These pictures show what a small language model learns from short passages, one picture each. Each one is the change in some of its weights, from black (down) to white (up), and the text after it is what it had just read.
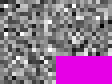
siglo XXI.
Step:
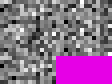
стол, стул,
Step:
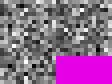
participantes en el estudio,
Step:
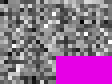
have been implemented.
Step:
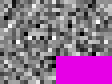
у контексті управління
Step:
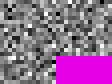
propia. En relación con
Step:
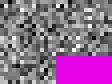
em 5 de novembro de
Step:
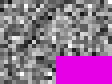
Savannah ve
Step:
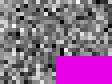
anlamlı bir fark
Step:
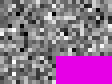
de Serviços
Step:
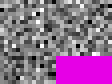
De acuerdo con los resultados
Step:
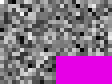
des comptes nationaux
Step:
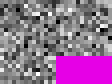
Tribunal do
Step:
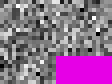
dapat dimaksimalkan
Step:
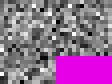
одних индивидов является
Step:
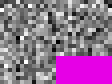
a comunidade. Com
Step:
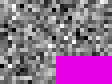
PH (rund
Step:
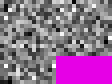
را که موجب
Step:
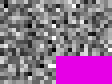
«Мальчик в
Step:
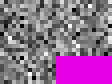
current linguistic
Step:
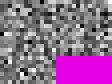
још увек
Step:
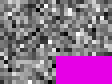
Горбунова // -
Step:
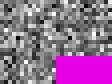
экономика обеспечивает
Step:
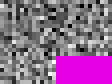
інструментів зі
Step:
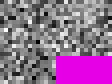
Medical Institute Abstract.
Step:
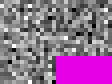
amalga oshiradi, balki har
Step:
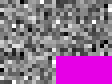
topshiriqlardan foydalanish
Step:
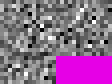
spot del mineral
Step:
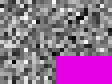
that are connected
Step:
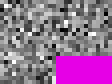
un aprovechamiento
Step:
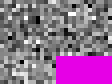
Yengil sanoat
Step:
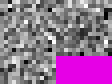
sifatida foydalanib boriladi.
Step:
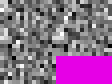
más 2 menores todos los
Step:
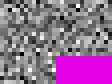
vazifasini bajarishi
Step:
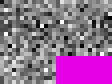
of Advanced Research and
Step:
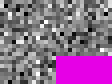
investigación descriptiva permite
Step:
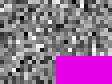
7. Wirth,
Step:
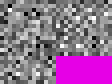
u san'atdagi
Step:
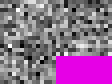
Por va Moose
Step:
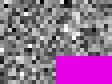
коммуникативный подход
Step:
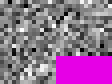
atau kesalahan pada
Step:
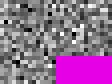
Para replicar o
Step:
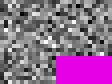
empreendimento. A
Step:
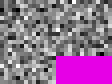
harakat qiladi. Bu
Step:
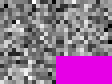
или повторяет
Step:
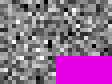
au sort avait
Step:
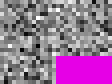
va prudensial
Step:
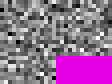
як синдром
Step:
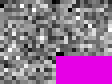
turli ob'ektlar
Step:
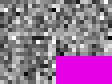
ITE di Indonesia,
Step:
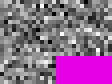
могут содержаться оценки и
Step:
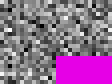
sociale ce țin
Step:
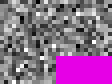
межі традиційного
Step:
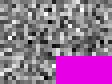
– O que é,
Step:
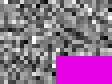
veel gevallen
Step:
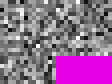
производство, ресурс.
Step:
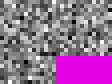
catégories - nos
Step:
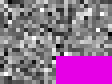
qatlami asosiy faol
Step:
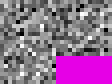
interfaol metodlar asosida
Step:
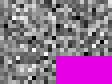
Hayvonlar va
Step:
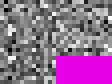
maksimumi uchun
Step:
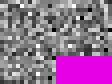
vivienda, para
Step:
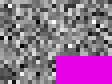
variedad de trigo
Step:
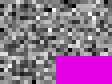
adabiy nutqni tushunish;
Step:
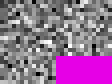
More expensive
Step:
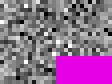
o procedimento, visto
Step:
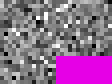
total phenolic and total
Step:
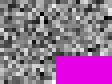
aytishlari lozim.
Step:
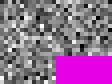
asosiy sabab bo‘lib
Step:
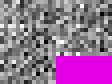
na extração de
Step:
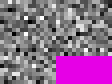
trânsito na capital
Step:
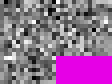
"Human Eeg
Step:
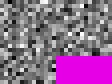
llevarles información
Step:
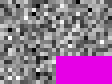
of malignancy are
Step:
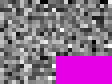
cărora el va
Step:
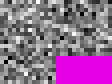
статье освещены
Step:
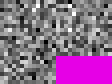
de una espectacular
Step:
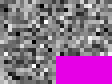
ayrıca borç
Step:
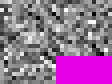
bilan muloqat qilishi
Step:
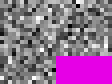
у площині
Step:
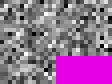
в настоящее время
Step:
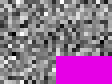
hisobga olgan holda
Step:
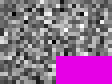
comporta una rapida
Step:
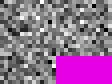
tarbiyalashning mustahkam
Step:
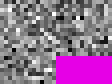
hamda uni ifodalovchi
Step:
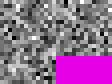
в основе понимания
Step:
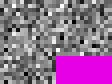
um compromisso com
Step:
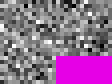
Chorva mollarini
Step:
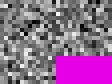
потребляемой воды
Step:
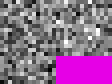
مورد گروه کنترل
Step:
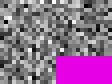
безопасности личности)
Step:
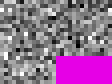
ham sezilarli
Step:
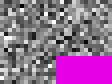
uchun ular uchun ma'lum
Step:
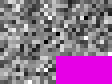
в своей книге.
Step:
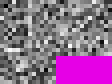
Maestría en Administración de
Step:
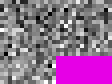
Archer, A.
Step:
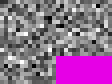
reportada por la
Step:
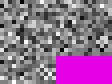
иммунитета в
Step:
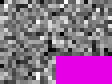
česta pojava
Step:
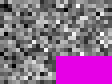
вони зробили це
